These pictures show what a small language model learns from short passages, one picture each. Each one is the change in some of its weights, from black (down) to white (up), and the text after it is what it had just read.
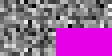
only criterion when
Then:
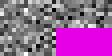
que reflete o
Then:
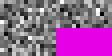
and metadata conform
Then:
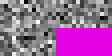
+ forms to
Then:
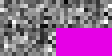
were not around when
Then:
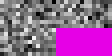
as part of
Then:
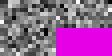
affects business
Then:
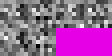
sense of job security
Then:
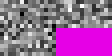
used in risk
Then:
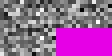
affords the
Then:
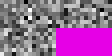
va uning
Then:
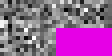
a result of
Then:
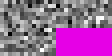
the current trend
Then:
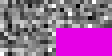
the formation of a
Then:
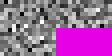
Ukraine, three
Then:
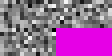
the necessary tasks
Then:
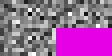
vegetation and
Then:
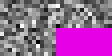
very limited and it
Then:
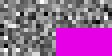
de apoyo
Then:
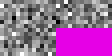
bir dönüşüm
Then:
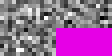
set in some
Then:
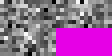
is associated with high
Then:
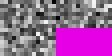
as well as
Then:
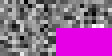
others also pointed
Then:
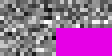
As we maintain the
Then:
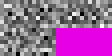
we specify
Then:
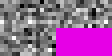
viewing it as
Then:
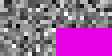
are said to
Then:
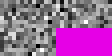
Ces pratiques
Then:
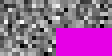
monitoring stations that
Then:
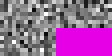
the list).
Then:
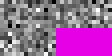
is because the
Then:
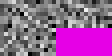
and share personal
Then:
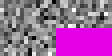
has been integrated
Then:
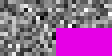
for the May and
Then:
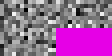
referring to
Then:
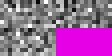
of alumni
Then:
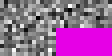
raising “has
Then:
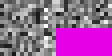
notable des
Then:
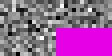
years of the
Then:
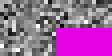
et al.,
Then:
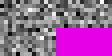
data for the
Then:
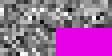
important metric in
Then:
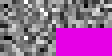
the animals do
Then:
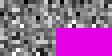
Volume 2,
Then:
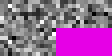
recovered from
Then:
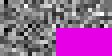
Liberal democracies
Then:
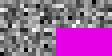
e institucional que
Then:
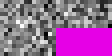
partly published by
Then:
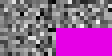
study, the implementation
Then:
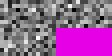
style of leadership was
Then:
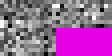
a particular focus on
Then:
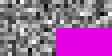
line for two
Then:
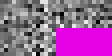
masalasi muhim
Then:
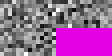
No Wrote
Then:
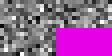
leaving group
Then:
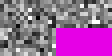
losing the ability
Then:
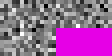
All together indicated
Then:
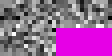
TA élargi
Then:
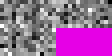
debido a las
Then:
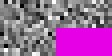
Vagues de
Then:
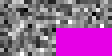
analysis and planning as
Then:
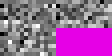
de performance, une
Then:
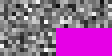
WS greatly
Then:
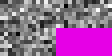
the phenolic
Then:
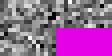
over all months and
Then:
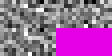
have all the characteristics
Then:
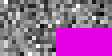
The translating
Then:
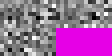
tillage -
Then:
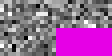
*A Modern
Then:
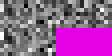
teknologi dalam
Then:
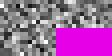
last name and
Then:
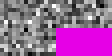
be considered safe
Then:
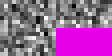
Sometimes a
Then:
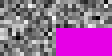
1 : Gestion
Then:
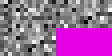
based on three
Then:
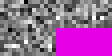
design in our
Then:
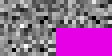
resultados positivos
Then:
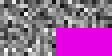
and will be
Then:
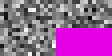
behaviour of axial
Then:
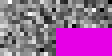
islas, ya
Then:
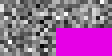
Diversity in Research
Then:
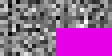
of the organizational
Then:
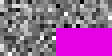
from raw data
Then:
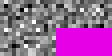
you'll meet our
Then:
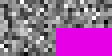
them depends on
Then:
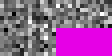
может быть
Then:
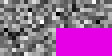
local se transforma
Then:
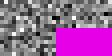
voeren van een
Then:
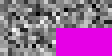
bleed or
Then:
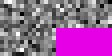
в цьому
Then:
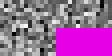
хотира билан
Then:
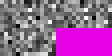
the questioning of
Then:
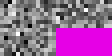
actual faults and
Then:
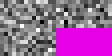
held by you
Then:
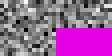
the flexor
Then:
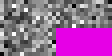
ega bo'lgan
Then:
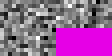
Information gain is
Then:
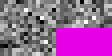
é puramente
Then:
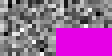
the method of
